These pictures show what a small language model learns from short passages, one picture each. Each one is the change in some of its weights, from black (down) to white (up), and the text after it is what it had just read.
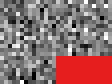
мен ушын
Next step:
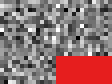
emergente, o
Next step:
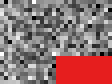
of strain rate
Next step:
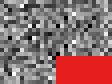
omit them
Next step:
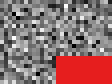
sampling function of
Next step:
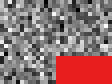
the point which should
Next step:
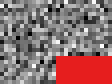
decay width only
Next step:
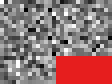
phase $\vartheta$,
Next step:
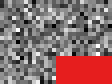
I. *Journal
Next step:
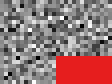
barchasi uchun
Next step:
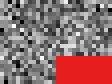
magnetic resonance in
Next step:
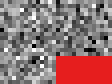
понять і
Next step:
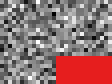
Não sendo a
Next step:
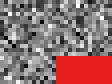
environment for
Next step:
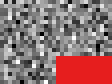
qiziqarli va
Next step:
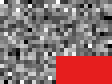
are thankful to
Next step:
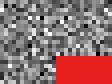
ATM. In this
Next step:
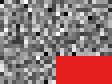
agreement with the
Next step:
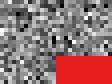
the Group~3
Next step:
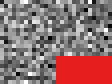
unitary to first order
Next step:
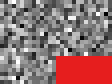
given our focus on
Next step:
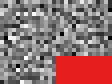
features of the
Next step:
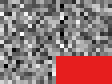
the definition of
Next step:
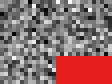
s'agit de
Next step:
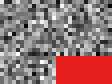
A mineração de
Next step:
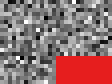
bank menaruh
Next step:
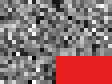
entrevistas com
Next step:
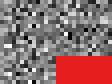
for detecting the
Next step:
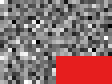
ҳам қадимий
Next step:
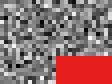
imposed on the
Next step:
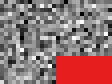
xil mazmunda
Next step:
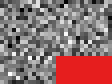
can be exactly
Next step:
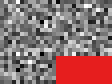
dan persepsi
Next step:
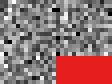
stating the physics
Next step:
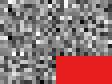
permutation similar to
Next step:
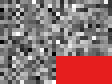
positive solution of
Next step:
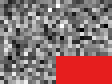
au changement.
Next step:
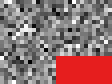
papieren sinds
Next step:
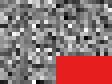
haqida emas.
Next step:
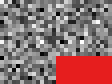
conclusion, effective
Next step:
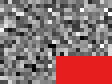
set of null
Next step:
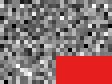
кам бўлганлиги
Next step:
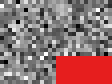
Balmer line
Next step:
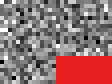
физики и
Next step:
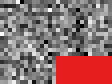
N. Bachman,
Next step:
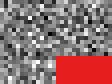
lines (critical
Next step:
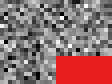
on the incident
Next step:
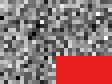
(dashed line
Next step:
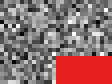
növelné a
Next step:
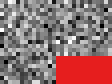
free Hamiltonian
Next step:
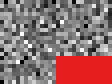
the dynamics. For
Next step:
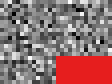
and upon cooling
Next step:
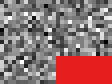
So, the net
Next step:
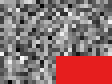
criteria for
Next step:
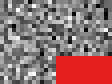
of sample spatial
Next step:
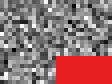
Research; the
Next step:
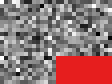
between Na and Nb
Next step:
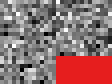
require easy and
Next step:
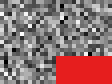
the definition of the
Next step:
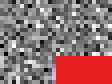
erwarten wir
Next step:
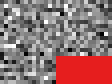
conserved in a
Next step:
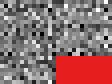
to attain the
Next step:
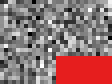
of redshift
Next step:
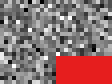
corrections exist in
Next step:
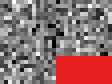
national capitalist
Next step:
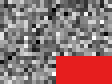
bu urushda
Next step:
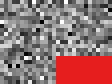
axes of the
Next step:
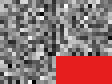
of the numerical
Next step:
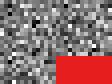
\caption{The masses
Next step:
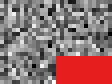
KB3G interaction
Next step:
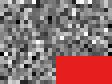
China carried out
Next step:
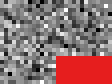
this separation and
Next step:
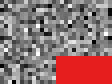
few days.
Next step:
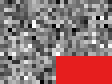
Rev. Mod.
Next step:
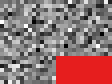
fundamentales en
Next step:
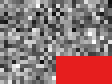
fluid regeneration
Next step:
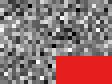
we obtain a proof
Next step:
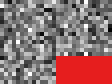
the horizontal
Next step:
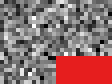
Penha, A.
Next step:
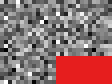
the validity of
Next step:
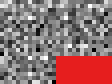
existence of weak
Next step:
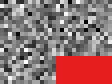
secondary prevention
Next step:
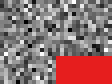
*Journal of
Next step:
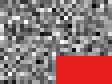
itu, menurut
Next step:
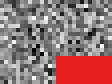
y que agrupa a
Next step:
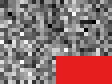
the typical
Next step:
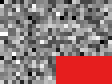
boshqa tillardan
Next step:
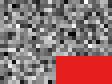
um maior custo
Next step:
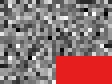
top quark due
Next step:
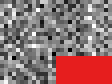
is only part of the
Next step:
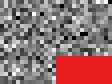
on the leading
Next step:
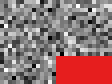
instruments, and
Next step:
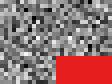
frustration or
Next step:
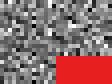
Agriculture of
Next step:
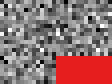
different $M$ quantum
